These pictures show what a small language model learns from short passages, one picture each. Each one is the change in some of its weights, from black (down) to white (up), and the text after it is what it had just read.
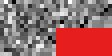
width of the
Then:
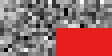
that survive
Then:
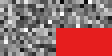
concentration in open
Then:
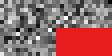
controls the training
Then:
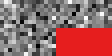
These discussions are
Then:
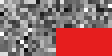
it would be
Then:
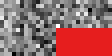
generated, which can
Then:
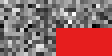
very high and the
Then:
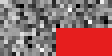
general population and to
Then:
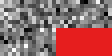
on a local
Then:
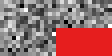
standing for the
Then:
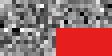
gastric content
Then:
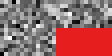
records of
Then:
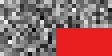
not bounded
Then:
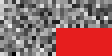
available, to
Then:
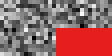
in order to gain
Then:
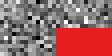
to form strongly
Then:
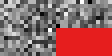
and explore the
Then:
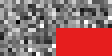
equilibrium is
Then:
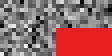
K, we
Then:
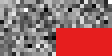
compared to,
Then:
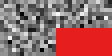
clarify such
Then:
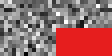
the detection of
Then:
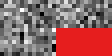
and receiver when
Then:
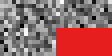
design interventions
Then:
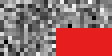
sports into
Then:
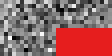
involve the beam
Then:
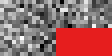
which is weakly
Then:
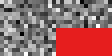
the Greek
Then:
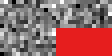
observed crowds
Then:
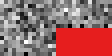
realizing that often
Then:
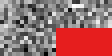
parameter t External
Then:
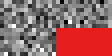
FB 3 to
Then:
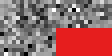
elements of time independent
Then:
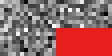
at zone center
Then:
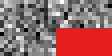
chose in 1
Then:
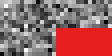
will always have a
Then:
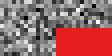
limit and then in
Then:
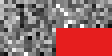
development and implementation of
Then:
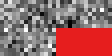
and delayed
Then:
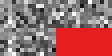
frequency in optimized
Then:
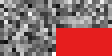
a long time may
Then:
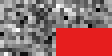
callback of the
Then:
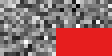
for every unit increase
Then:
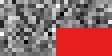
age groups. In
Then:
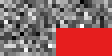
a previous experiment,
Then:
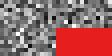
fast velocity
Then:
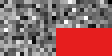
stores, the
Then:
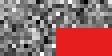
to the neutral
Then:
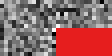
we display the
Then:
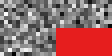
a necessary physical condition
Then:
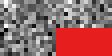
This information is also
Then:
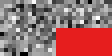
integrand of the
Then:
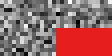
the subsequent
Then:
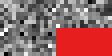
As a result,
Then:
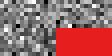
/D$, which
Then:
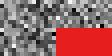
we introduce the
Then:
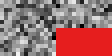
used for control of
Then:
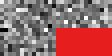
as reverence for
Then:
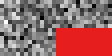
not give the
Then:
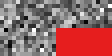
required range to achieve
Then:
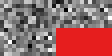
projects financed
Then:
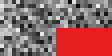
available online at the
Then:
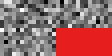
(free of
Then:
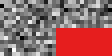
uniformity of
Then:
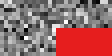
the baseline
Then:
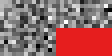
systems demonstrating
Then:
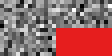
drying 20
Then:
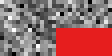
these are excited
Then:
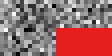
lead to a single
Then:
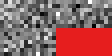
and wheel
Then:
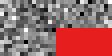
particles. The structure
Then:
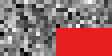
impact of grain
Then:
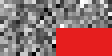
takes upon
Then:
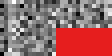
mm or higher
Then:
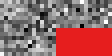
with the effect of
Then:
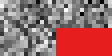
here for me.
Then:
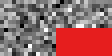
computations required to
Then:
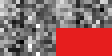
revealed a
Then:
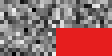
primarily from
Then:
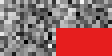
known knowledge.
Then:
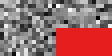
of the work including
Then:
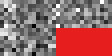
This paper addresses
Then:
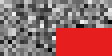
appeal in
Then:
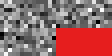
the critical path
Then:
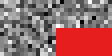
of the rotation
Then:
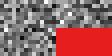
allow reaching the
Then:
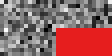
is visible under
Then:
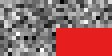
more convenient to
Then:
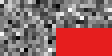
is a parameter between
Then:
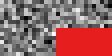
order as observed in
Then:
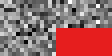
the image. This
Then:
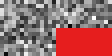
distribution, and
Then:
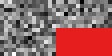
the Lasso
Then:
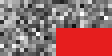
zero marginal
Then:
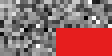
presented to the
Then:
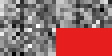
revealed. The
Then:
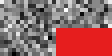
ground. If a
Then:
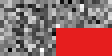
composition consists
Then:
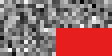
treatment and the lack
